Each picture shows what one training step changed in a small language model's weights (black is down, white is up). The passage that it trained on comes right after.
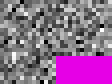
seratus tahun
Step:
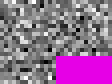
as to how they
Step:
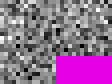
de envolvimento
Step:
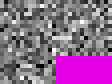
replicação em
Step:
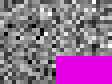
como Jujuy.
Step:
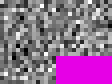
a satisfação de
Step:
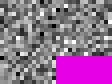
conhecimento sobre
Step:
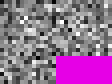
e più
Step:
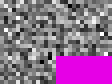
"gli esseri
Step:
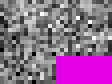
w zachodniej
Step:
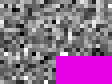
shu tariqa
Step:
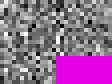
і парки є
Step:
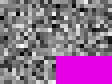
experiência de vida
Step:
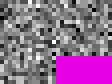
defenderem o
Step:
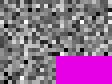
dos alicerces que
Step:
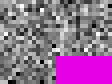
Associate Professor
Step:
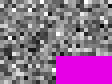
// Commendador
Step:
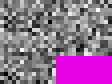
de dos capas con un
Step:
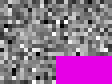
de existența
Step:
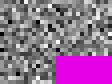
suelen portar
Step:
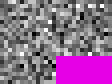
This approach
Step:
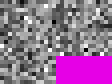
la violencia
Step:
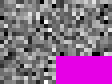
à l'instar
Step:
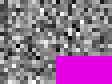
la demanda de
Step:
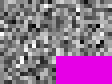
bilan birgalikda
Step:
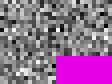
para a remoção do
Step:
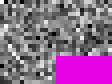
magistrados nas
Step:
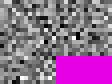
lebih baik
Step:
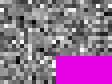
abrasivity and
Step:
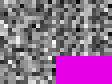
ishlarni tashkil
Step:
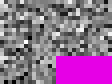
tahlil qilish
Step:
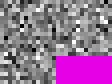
de nueve metros
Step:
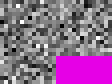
do cárcere
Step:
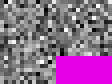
formato. Uma
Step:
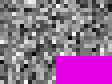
e da produção
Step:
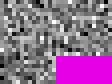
va geosiyosiy
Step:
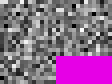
work motivation
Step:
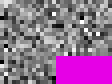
анализ образования
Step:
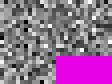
a intensidade e a
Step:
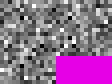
And Humanity
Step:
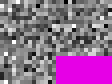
juegos de
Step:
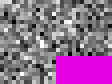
женщин основной
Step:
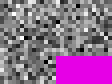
è la parte
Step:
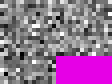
ва қурилиш
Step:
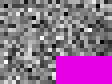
of Pain,
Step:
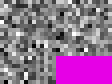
nom chiqarishni
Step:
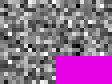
ularning umumiy
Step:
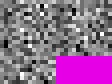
person – the person as a
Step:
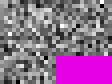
texto gerado e o
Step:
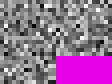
decisões, sendo
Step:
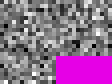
se ubican
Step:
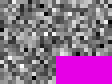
en el tratamiento
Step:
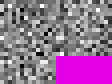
de la voluntad de
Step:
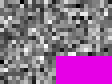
lijstjes op
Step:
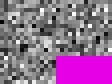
DATI? Dati
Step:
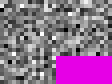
e aprofundamento
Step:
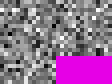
que alcanzó
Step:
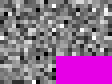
órgãos de
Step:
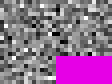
door middel
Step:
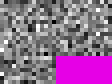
de Combate e
